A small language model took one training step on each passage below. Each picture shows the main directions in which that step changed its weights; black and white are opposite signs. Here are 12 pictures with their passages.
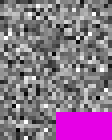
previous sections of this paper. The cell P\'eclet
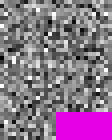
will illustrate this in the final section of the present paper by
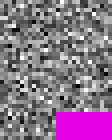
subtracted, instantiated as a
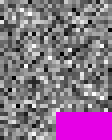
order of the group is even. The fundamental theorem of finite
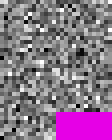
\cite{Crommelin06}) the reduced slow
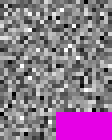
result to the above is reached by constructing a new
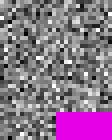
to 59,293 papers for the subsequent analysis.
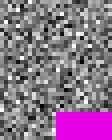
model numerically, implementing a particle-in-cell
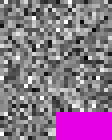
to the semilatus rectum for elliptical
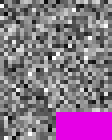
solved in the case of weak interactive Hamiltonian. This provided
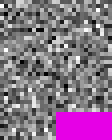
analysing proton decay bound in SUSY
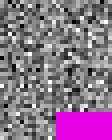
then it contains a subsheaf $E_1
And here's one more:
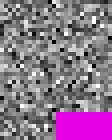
the rank changes from 1 to 2 in the neighborhood).}
